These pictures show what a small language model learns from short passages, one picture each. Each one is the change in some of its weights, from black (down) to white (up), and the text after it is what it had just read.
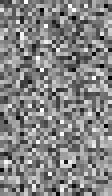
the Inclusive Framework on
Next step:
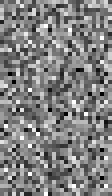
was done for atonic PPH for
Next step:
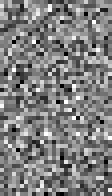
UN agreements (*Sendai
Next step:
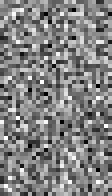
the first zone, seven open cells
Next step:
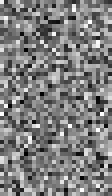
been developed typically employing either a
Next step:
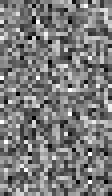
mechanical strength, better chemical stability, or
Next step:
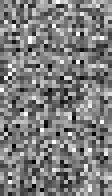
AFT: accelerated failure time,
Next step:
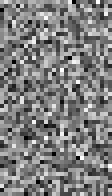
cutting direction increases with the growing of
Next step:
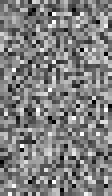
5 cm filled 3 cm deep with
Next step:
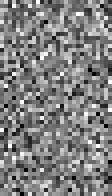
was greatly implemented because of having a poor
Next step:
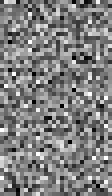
about the support available to you from your
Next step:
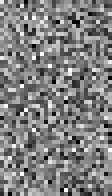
and Theology. His parents were
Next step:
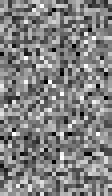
it stands, the model of
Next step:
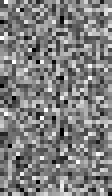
adapted to changing climates that
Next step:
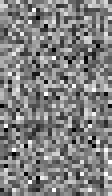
scenario, emissions would increase from current levels
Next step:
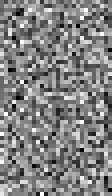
looked more positively at the
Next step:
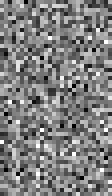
such as maternal or child education,
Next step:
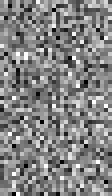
trust metric value the complex event
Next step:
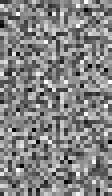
of focus group of potential consumers. If
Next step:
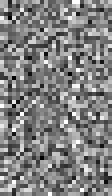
transport development on environmental sustainability weakens but its
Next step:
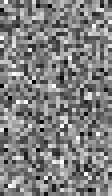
cracking [10]. In other
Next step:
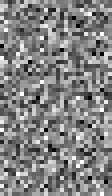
review method with content analysis was chosen
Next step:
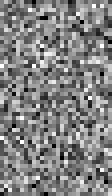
widowers and orphans as well
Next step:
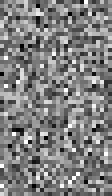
chosen due to its simplified
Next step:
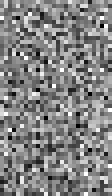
of inelastic strain of
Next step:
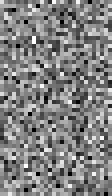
· Veljko
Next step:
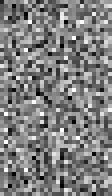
researchers to critically evaluate how they engage
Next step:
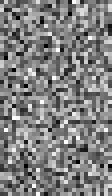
a rare condition that causes tumours
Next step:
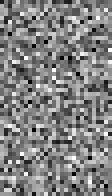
Center Wavelength FOV
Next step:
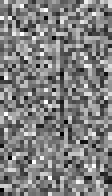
that were pointed and useful without being
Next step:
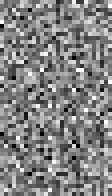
was significantly associated with healing outcomes.
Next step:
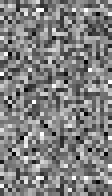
have lots of discussions across the
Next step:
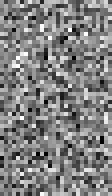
group of drugs is shown in Table
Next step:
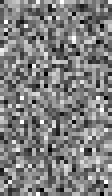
acc. 8106 contain a novel
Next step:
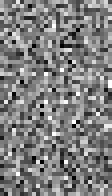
places, people and events that will
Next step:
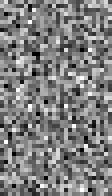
other hand, learning-based controllers play
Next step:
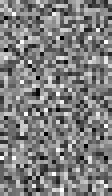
ink is cracking on the left
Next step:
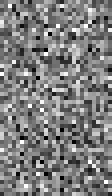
the redevelopment, I rely on
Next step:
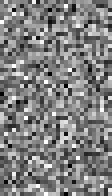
an explainable Artificial Intelligence model
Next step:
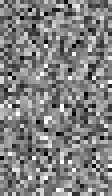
shown a table summarizing the mean value
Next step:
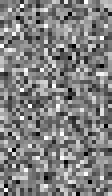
adopted techniques for the DFIG control
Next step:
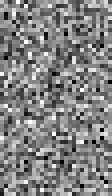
Essays Toward a Global
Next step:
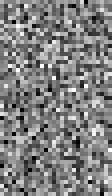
in many studies, insufficient attention has
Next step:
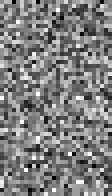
it is wasteful. The support in
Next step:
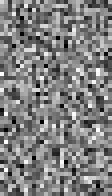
two parameters will be brought to
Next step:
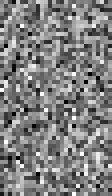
DMU_o is under
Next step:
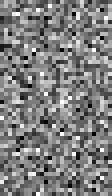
a time (Lagos State
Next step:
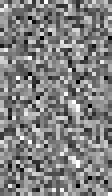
wide variety of stakeholders. The
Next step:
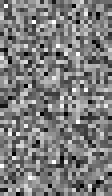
designers, video games
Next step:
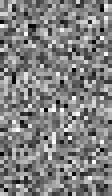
Indicators (KPI) which
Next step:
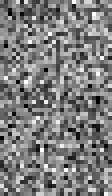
RUL is predicted, supporting both
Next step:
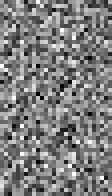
in National Institute of Engineering and
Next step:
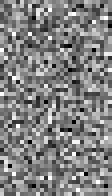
philosophy of education as
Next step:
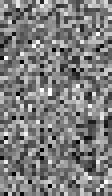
patient's lifetime. About
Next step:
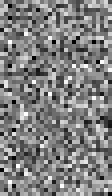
customer's perception has been examined
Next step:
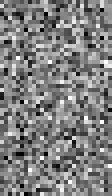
EERE Office of Energy
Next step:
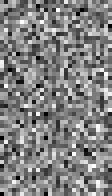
will be tailored to its
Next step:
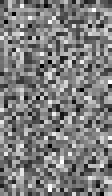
presented in this study. This is in
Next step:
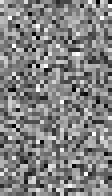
lower asset returns. The NPL
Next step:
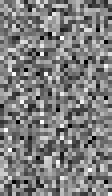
in the pressure and speed in the module
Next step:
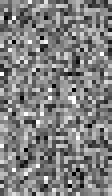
health nurse | 2marks |
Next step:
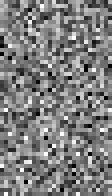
involve factors such as the specialization of the
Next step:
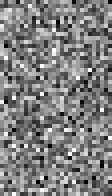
Alb according to contact angle are
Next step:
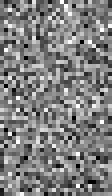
Giri, Shrimant V.
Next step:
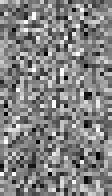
polyps. They can also be used
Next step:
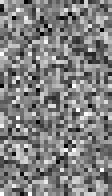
indicates that complexity is not simply a
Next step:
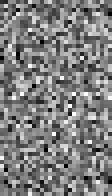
Its economy has been teetering on
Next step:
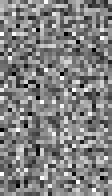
Lithium (Li) is not
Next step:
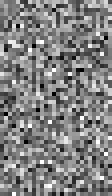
officer during the Ganga
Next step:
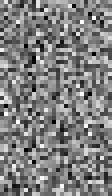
manage to save you.'
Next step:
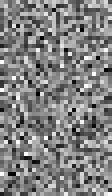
of customers. What is the image
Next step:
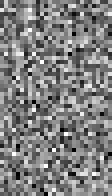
support dentures and partial
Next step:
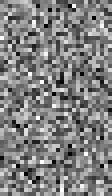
we split the data into
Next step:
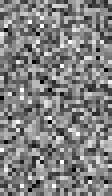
the inadequacy, or
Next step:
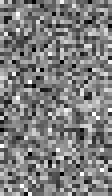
software. - i **Kampala
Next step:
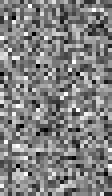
this indicates that 100 factor analyses are
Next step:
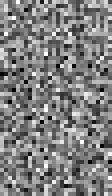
best practices in curriculum implementation.
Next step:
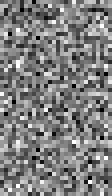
system, the investigation presented in this paper
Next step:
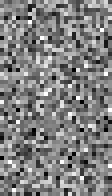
cultural values of urban population, emphasizing by
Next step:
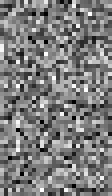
written in CUDA specifically
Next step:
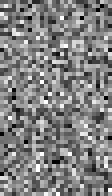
the fact that we discovered an important
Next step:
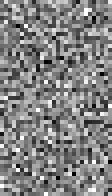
of marriage was 0.83.
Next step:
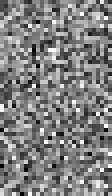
is a very ambitious
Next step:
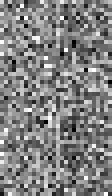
2016*. Ergebnisse
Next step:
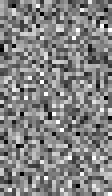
the norms of those stories shows
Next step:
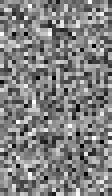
- Her slipper du
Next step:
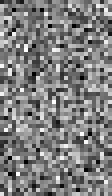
or media, or anything that can
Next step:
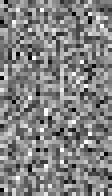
of our algorithm show the process as follows
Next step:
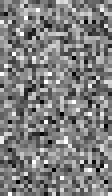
during the 48h process.
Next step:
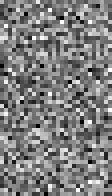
same social milieu. The
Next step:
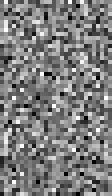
due to its metabolites
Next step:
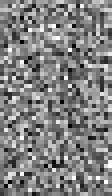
cooperative into organic wholesale
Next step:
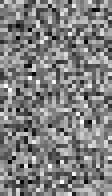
belief and power. “In some
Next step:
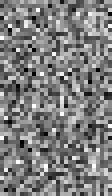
furcation because of interference with
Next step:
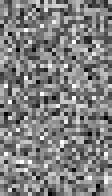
change in practice might eventually further decrease the
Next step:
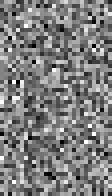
for the development of in silico
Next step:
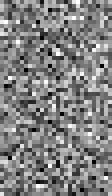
Validation results on synthetic data
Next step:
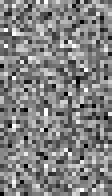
community of numerous microorganisms that
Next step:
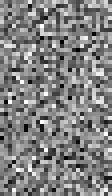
skills** – Students become more
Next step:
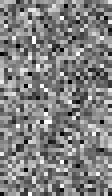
⁹ Trusno
